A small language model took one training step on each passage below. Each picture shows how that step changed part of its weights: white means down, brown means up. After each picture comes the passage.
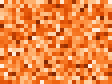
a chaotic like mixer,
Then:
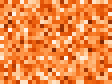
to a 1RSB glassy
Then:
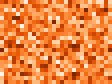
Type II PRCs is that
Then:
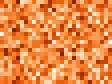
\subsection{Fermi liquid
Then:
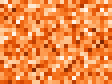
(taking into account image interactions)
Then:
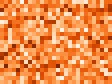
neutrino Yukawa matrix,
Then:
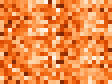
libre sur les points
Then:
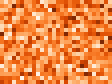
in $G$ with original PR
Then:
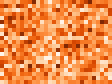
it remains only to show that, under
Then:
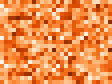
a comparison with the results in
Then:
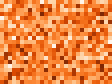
the longitudinal KK modes is the
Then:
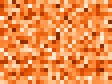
supercell, only the last
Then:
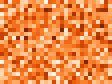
$\mathcal C_{pq}^v$
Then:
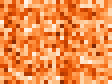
abrupt slips of the
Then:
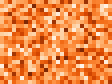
probability, and the stationarity of
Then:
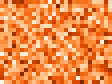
in $R$, this implies
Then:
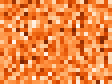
\end{eqnarray} Making
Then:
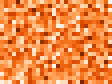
setting, and hence so does the
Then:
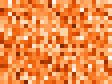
positive definite. Subsequently, in
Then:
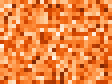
the Picard iteration scheme \newline
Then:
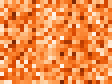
\LPs due to their
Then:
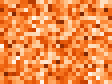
more informed or have a point
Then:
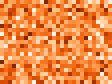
an initial premium fee.
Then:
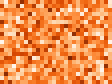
didactical situation has been given in
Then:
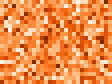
Fine Mechanics,
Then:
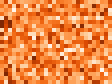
state at a single time. We do
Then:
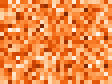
has a normal distribution. Denote by
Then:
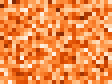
also appear in M-theory
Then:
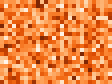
X-->Y$ be a dominant
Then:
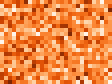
quadrature error is very similar to
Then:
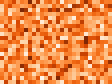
we have that \begineq
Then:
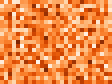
counting graphs and other combinatorial objects up
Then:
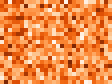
2 Gyr seems implausible
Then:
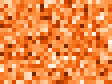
Successive versions of
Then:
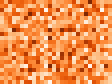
can be seen in Fig.
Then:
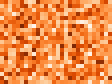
contour going along the imaginary axis
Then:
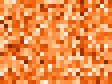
\qquad \text{for some large
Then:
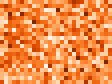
are taken into account owing to
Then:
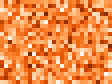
for discrete spins along $\langle
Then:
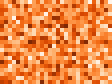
geological structures. The forward physics is
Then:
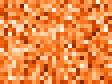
The operator $canplf$ is
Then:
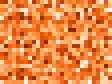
minimal bias model remains one of the
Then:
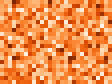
sampling formula in signal processing and the prime
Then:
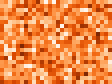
the above conditions. Let $\Gamma=\{
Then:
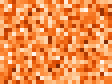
in temperature, and to $\lesssim
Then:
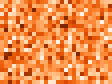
provide a relatively straightforward way of generalising
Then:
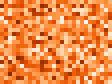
form an ordered hexagonal lattice
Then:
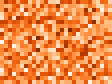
of gas in the building of massive
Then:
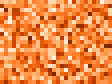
above (the branching takes place on
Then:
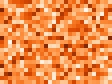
examples, shows that in many relevant
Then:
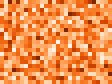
from the point of view of general theory
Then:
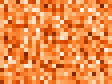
and $\arg \zeta = \pm
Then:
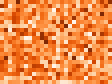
say $\pi$, `to the same
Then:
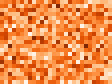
removed dipole}
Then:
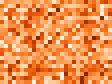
of its working, using the command
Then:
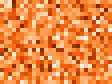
an effective diffusion constant $\delta$ in
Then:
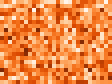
state (case E). But, if
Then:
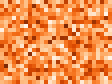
intrinsic to the quasar and accelerated
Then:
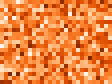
$D=20$. We randomly generate
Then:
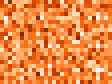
& \Prob \left[
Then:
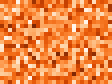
ImageNet & CE +
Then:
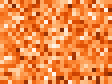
$\rho$ with respect to}
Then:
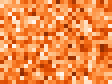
$N=15$. Noting that
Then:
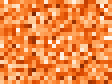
subspace of $H_2 (X
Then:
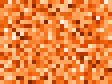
abelian $p$-group where
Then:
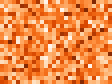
by (\ref{DF}) is dense
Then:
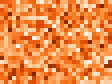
simulated dataset 2, S-learner
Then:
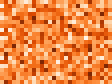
While the SPARCS data contains a
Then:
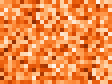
$[\omega]$ of symplectic forms
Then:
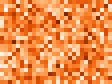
and warm starting, we use
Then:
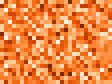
for the size of a partition
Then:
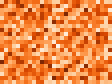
the bottom of the curve has the purpose
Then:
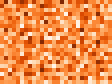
our knowledge, we perform the first numerical
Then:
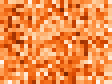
request's reduction without interruption
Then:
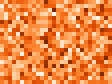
Free-Space Optical
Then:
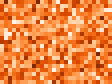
(b)} This representation is a
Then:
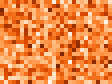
security. The two methods are not expected
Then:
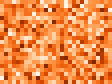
graph created with Oignon is shown
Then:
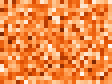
high energy by gluon exchange. At
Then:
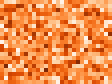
behavior with intrinsic safety alignment.
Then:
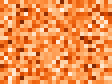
of the $\Gamma$-edges of
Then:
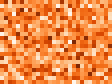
hyperfine coupling of $^{13}$C
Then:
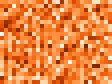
a photon of polarisation
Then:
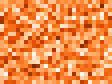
employed for the demonstration of
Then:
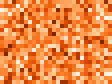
`Turing mode'.
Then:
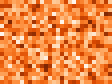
Function $E$, is functioning
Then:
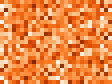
density and the energy density diffusion constants
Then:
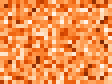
approach will be adopted to formulate
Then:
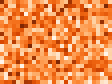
exclude from the recurrent points contained
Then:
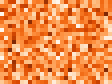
to shed light on the structure of
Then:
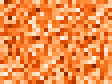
as strongly focused as in case
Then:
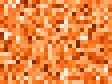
for all points $m\in
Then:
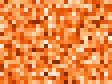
very thick] (f1) --
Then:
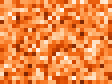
Abelian profinite groups for which
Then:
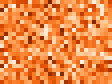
there are no topological vacua,
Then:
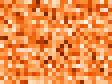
rise to a canonical homotopy relation among all
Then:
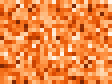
is non-trivial and hence surjective.
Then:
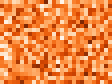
(without symmetries)}
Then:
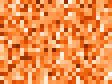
gradient method}\label{BBa}
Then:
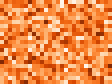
show that the partition function and the characteristic
